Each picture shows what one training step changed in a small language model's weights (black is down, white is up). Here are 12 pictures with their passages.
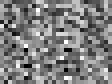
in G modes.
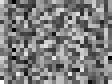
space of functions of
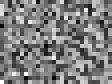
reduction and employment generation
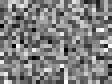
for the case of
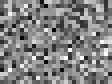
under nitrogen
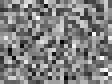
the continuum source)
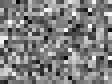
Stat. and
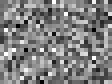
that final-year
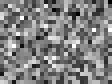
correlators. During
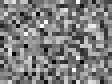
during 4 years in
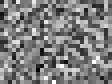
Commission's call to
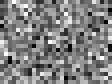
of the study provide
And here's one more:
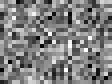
not a normal
